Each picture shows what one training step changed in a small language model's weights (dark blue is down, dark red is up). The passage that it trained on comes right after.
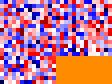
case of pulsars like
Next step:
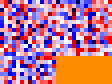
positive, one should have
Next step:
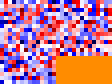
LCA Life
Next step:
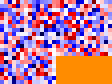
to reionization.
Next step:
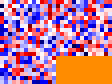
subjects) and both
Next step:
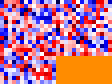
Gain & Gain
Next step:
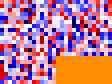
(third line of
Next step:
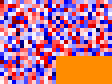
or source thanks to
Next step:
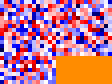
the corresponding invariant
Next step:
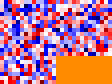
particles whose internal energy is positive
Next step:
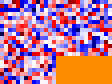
and productivity [1,
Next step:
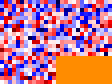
time, skills have been
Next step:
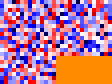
earthquake on 25
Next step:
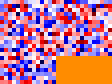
on abruptly at
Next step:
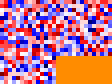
use. Variations in
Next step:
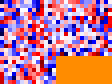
of 140 K and the
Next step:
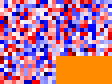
viscosities were significantly
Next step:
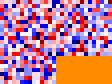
Rigorous validation
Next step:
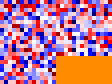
finite flow time $\tau$.
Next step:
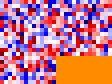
the observed epoch.
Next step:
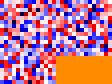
the scaled version of
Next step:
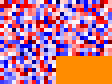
matter is affected by loss
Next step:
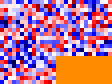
to describe non-geometric
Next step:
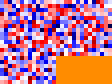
the coordinate $r$
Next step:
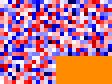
to linear optical conductivity.
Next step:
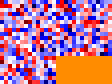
detection accuracy. Using several
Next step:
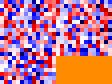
the 47th International
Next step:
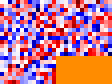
to the farming of the
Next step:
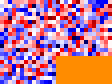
has been shown to be
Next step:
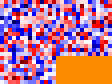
white pine bark
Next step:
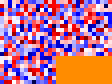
with the expressions for the
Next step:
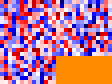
It flew by,
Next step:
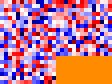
are all constant, and the
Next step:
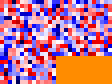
(but of course
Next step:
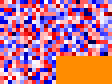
light cone states directly one
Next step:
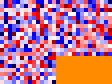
Solid Waste
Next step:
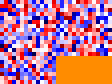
risk of infection and can
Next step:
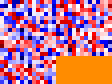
conditions for the formation of the
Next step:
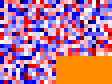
respondents belong to the
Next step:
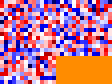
MS operator. In this
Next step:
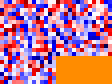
star formation over the past
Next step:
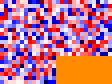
steps. We assume in this
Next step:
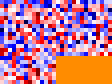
Feynman diagram
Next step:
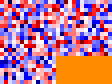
we now rewrite these
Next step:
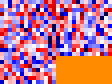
with $\Delta s_{\rm
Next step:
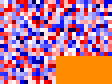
expectation value of an
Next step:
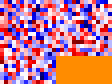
the CR propagation is
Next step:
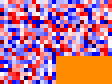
- a scientific one that
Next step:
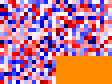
training, and dashed lines
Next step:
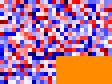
reaches the root,
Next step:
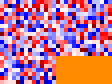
is that the {\it
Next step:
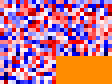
limit on the average emission of
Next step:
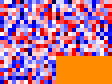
that sank in together with
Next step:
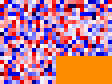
how to apply the
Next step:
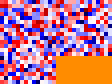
same event. The long and
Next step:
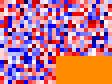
control moisture.
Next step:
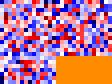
compact objects, including
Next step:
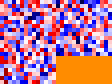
of epochs is
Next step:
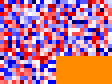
parsing has been done.
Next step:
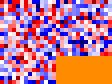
have divided the observation
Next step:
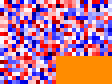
the target network is usually
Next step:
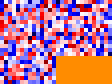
0 in a computer }
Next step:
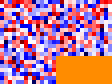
is indicated by parallel
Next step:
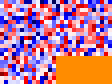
smart cities,
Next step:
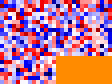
function \begin{align}
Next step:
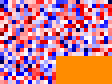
If $F$ and
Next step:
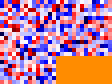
threshold, $\phi$
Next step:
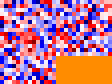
the definition of agile.
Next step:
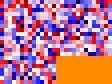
notes now that the
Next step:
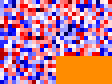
\end{equation} where
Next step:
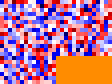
but probably originally on
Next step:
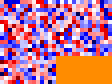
rendering suitable
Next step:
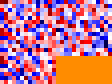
found together in a wider
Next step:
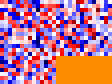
at the interface.
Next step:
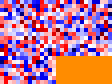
Nadeem Bari
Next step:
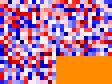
sourced from the transaction
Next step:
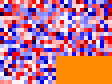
one chain length $N$
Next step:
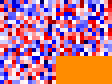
creating a concrete support
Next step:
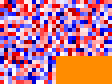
treatment time that carry a
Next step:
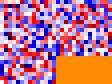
while 20 respondent representing
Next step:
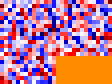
Royal Society
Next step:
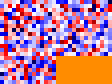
The adapted CFIR
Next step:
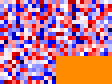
occur. To outline our
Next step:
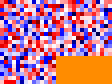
emphasis on child
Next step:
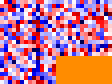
Regarding human capital
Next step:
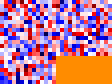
¹ Department of
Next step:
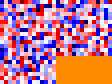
*De Materia
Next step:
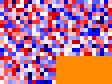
for studying biologically
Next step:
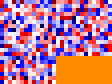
brands", and
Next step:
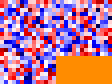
{\large \bf A
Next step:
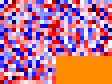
BCS form of the
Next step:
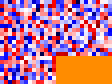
of a certain oxygen
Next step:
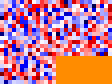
clinical pharmacy
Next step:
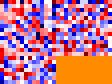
Revised Final
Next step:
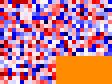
is the developing map
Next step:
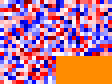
Test-2, and
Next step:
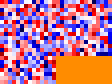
more in depth understanding of
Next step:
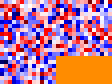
10 patients with TB had
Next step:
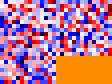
Leaf N nutrient
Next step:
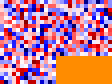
degeneracy in positivity
